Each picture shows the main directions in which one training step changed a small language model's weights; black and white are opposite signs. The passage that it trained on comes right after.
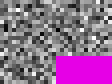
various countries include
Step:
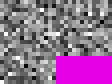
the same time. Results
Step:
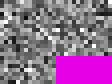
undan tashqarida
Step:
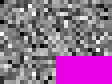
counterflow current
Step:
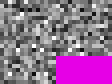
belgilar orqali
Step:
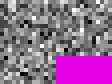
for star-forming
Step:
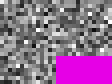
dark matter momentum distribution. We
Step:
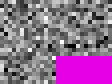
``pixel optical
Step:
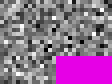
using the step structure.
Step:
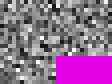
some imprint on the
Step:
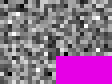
на этапе
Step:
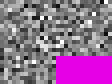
det som ble
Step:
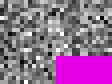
effect is observable at
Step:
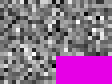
planet, the overall
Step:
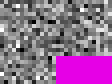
conclusion is given in Section
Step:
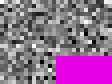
conclude that bright
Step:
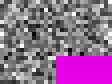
de analizar y
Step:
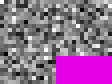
in simple terms on the
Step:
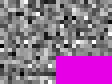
экспертов из
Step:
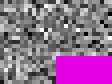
adonde se la
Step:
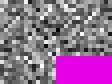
adopt 2 different power
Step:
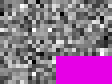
compromisso ético
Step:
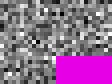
systems in order to be
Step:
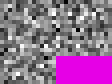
space grid in the
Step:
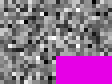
Worst prediction:
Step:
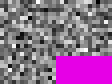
dos Colaboradores sobre as
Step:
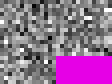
denote derivatives with
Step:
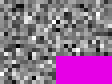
state can be described by the
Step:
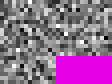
on networks that optimize
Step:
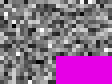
Labor en otros
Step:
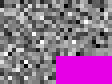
sum of a large number of
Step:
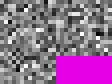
o que traz a
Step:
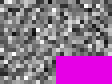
se dirigieran
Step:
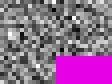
Class 0 and I
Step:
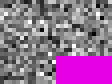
which often stands as
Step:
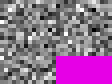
0,5 Université
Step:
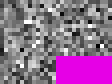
v Praze -
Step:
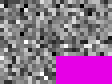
c_{\nu} \kappa
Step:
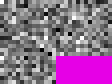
in the development strategy of
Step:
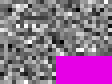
cannot write any
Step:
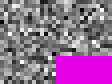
studies of \m87 and
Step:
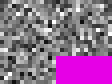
boundary conditions to find the
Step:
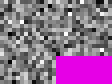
the CND have different
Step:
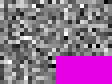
javobgarlik har
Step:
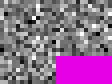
fit (ΔAIC
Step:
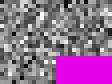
and diamagnetic
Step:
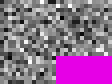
HST data have been used
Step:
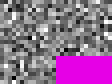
functions, the PT being
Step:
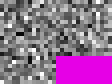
This metric can be applied
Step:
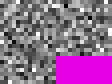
empirical research.
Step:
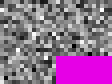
set of new applications
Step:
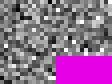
space for military
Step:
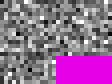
of those who leave
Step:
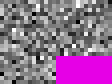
a semiclassical
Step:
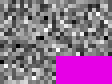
to investigate the behavior of
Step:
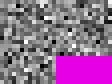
of the production program of
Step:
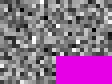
Abstract. The article
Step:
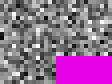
Figure 12. These additions
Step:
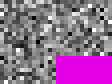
spectroscopy of the energy
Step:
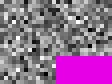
der *Axel
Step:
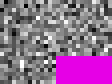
be less than ($\alpha
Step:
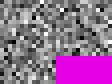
numerical N-body
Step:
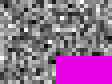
intensity rotating vector
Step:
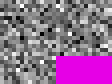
continuous inflow of
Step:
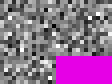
must be measured in order to
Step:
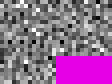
tavsiya etgan.
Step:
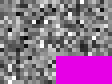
the results. This work has
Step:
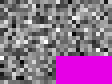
situated in direction of
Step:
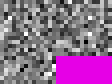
to a double
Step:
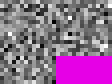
and photon detectors.
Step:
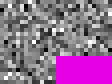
contribute to net energy
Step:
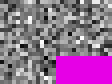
studies. The parameters of the
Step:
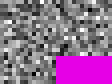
- Upgrade
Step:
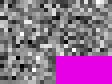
is the typical value for
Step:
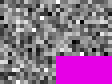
DIFFER IN
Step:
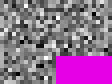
that are functions of the
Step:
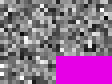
were carried out in
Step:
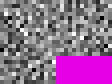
to be due to general
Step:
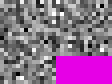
wave in the loop.
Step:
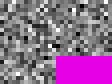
are interested in the behavior
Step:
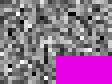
and keep the same set
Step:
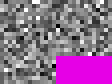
the data-driven
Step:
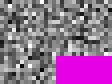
y hasta los modelos
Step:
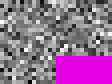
would have to cross the region
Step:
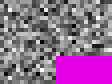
this can be used for
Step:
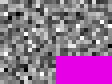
иши. М.
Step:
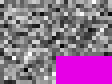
Pedagogika fanlari
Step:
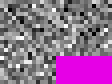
Universidade Federal do
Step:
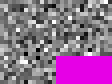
transition at low temperatures.
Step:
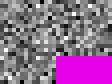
amalga oshirish,
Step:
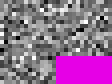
the Romanian
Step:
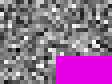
The dependences of the
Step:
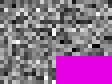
Clarke K.
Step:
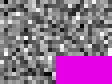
традиций в
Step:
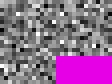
corresponding additional Feynman
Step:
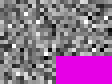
order gravity. In the
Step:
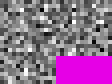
large temperature variations when
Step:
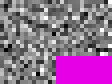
only relative to our
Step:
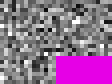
on practices,
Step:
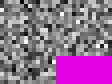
adiabatic evolution for
